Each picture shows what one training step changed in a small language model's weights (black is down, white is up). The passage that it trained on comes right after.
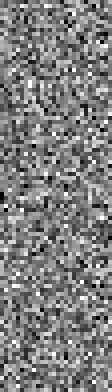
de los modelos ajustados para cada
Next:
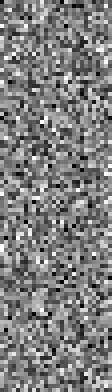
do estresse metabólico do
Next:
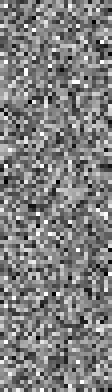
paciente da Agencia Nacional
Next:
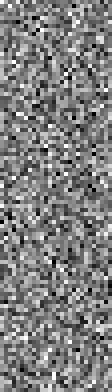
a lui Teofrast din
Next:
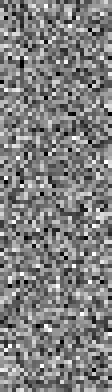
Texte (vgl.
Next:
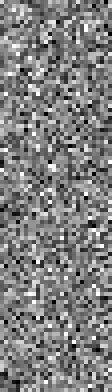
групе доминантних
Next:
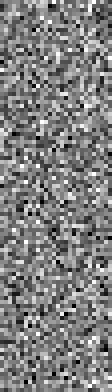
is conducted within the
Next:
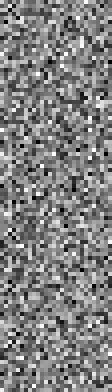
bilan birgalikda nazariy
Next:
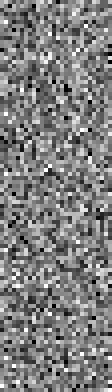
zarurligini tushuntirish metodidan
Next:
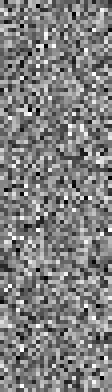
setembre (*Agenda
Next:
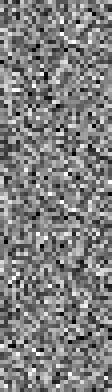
Idade do Bronze) à
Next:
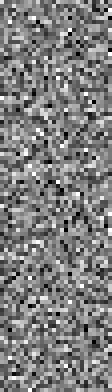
ma'lumotlarning bir qismi
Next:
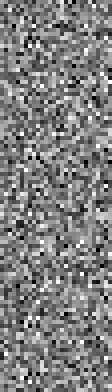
the development of Ukrainian
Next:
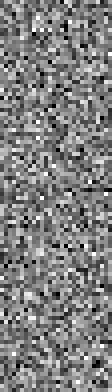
relevância dos resultados. O termo de
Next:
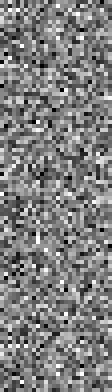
Y. (2024). Theoretical and
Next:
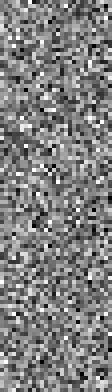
de gât și are să se
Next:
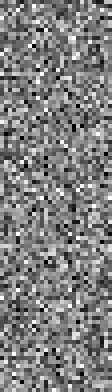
p. 182]. Cantemir
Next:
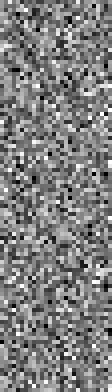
sohasida innavatsion
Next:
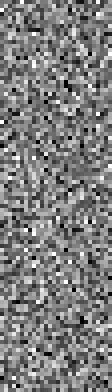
connotación cómica.
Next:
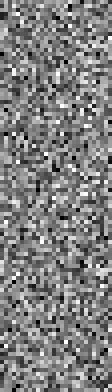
consumidores, obliga a las
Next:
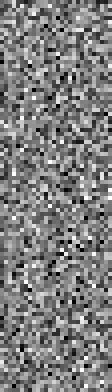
ин ҷост, ки
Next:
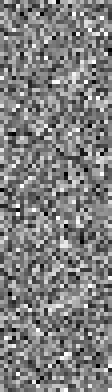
por exemplo, quando em
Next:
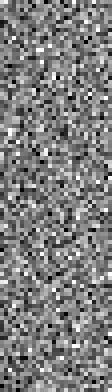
из образцов анализировали
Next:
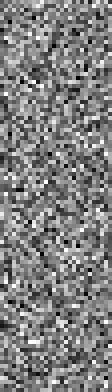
muloqot mazmuni va
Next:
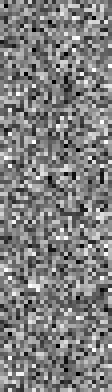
Xalıq Respublikası
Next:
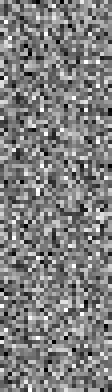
Madeira C N material
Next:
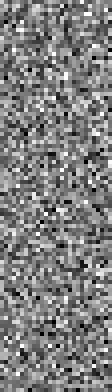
maktabgacha ta'linga
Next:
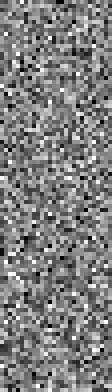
Галичину Другої
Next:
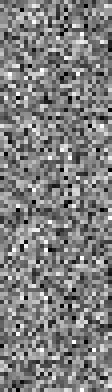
представляете ваших
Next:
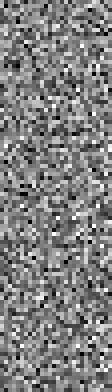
líderes mundiales a
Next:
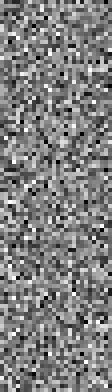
es contrario al ordenamiento
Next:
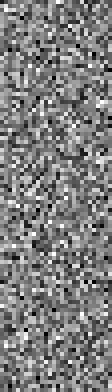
objetivo de atualizar,
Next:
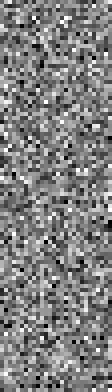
video profiles. From
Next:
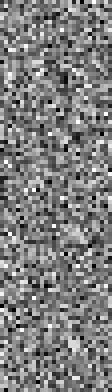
процесса теплообмена //
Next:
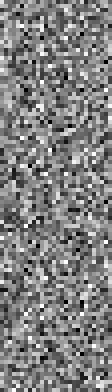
level directly affects the
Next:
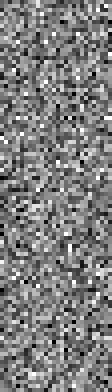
2 - Comparação quanto ao
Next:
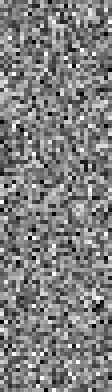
de investigación. Los resultados de este
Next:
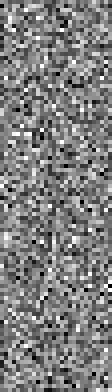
процессе постнатального развития,
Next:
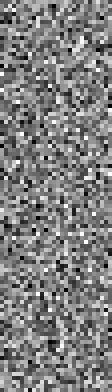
bozorda talab yuqori
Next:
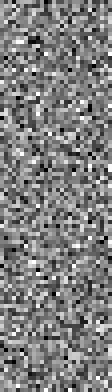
sendo este guiado pela Base
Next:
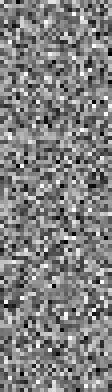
Asaturovna Doctor of Filology
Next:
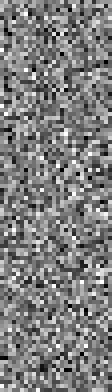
modo a atingir os
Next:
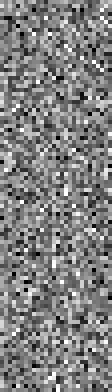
sean, debemos ir un paso
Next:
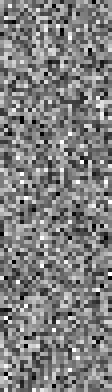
olganda, mavjud
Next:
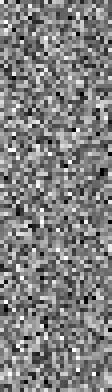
Brazil: Contestation,
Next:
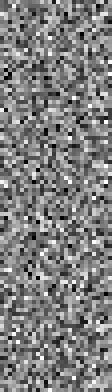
of same-gender teacher
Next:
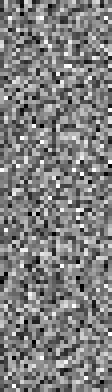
Исторический анализ
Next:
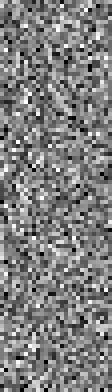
imagens em movimento, mas
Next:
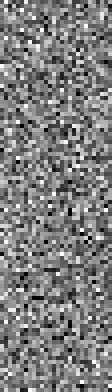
боку контрагентів
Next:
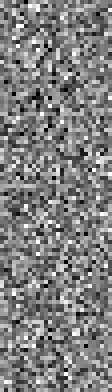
huquqbuzarlik yoki
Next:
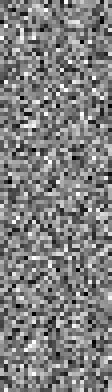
em tempo real, na rede
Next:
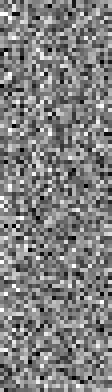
DETERMINATION OF
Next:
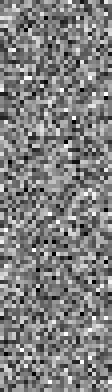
зоне укуса.
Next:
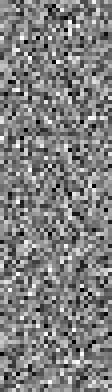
медичний університет»,
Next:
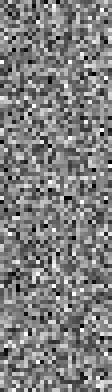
kurumsal yönetim
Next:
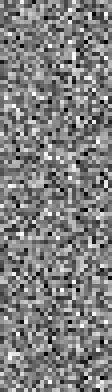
и моды. Список
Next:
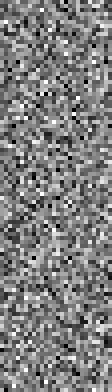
instantánea también
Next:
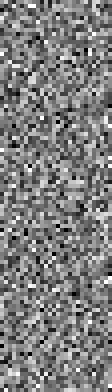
conclusión reflexionaremos
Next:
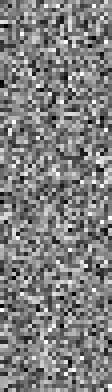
shunday ahamiyatli
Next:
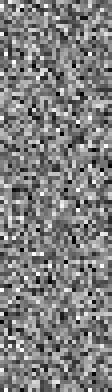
la política. Además de
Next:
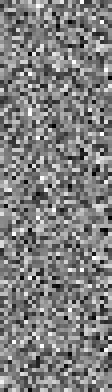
imkoniyatlarini ta'lim
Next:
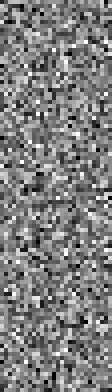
egallagan bilim,
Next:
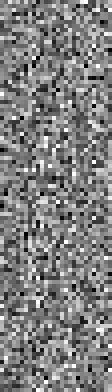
Menghadapi Disrupsi
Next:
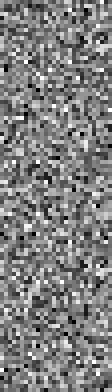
Phraseology*. Berna,
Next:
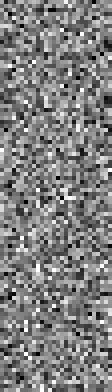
: University of Minnesota
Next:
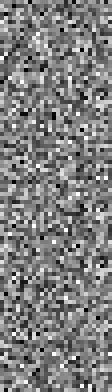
können Aufgaben in allen
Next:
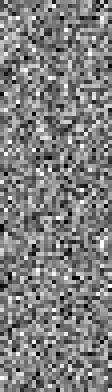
Режим доступу:
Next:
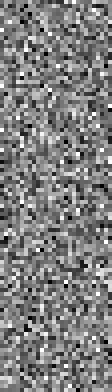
knowledge that can
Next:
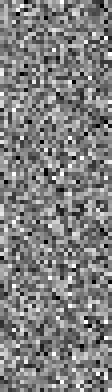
berishi mumkin, masalan, turli
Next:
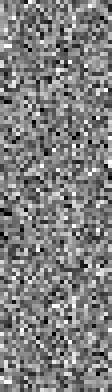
Salvador exatamente
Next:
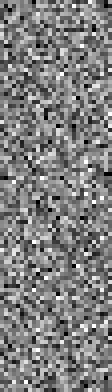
sintomas depressivos foi
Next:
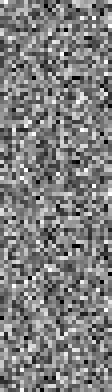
ko'tarilish omillari,
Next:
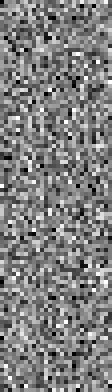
harus tertutup rapat
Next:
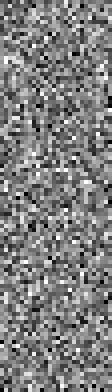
i rapporti internazionali,
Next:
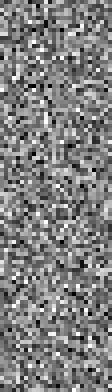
entreprises, ainsi que les
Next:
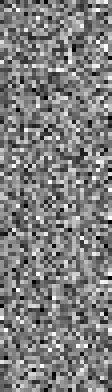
é proposto que a avaliação
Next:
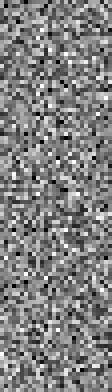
motivação de um líder
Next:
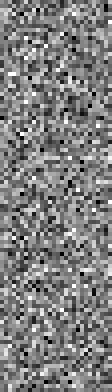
которая становится
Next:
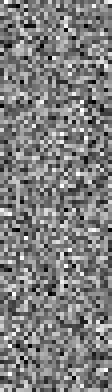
"til erinchoqligi"
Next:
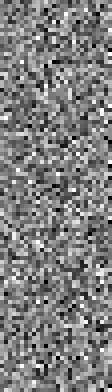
qonun hujjatlari va
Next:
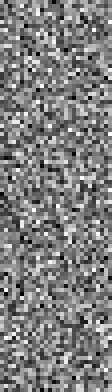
Therapy; Wounds
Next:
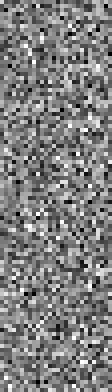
répondants considèrent
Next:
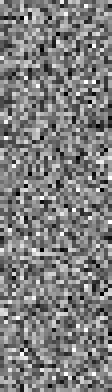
o'ylash jarayonini yangi
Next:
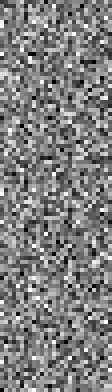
дисбиоза часто
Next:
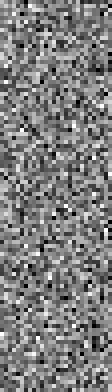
o'qitish jarayoniga
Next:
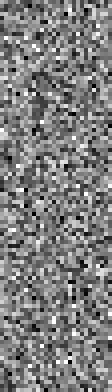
perda de apetite,
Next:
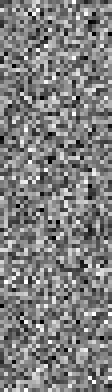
od wszystkich
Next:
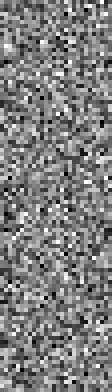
teve carga horária
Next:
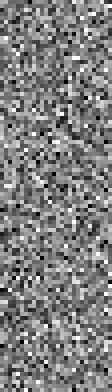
от СБП высока -
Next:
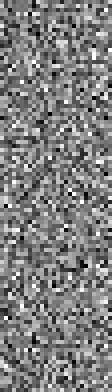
processos e produtos.
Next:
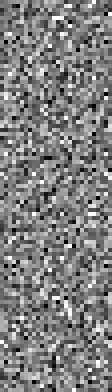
актів у сфері прав
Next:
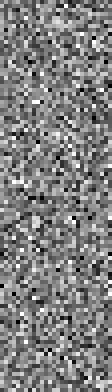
et héritage prophétique
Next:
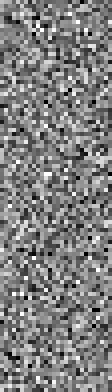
entre las dinámicas del aula y
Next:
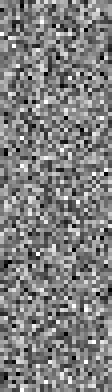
обміну між науковими та
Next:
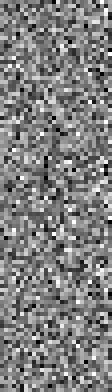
bera olashimiz kerak.
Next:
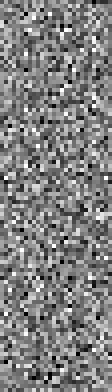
semester dengan jumlah
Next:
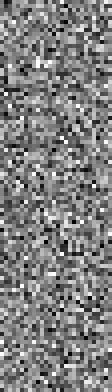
инҷо Q_{km}
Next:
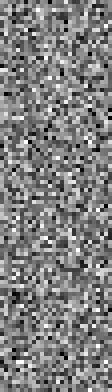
cada vez que se midan las variables
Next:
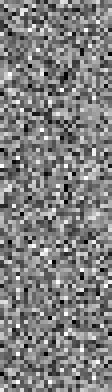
учебные заведения за
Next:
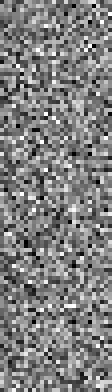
Flávia. *Entre a
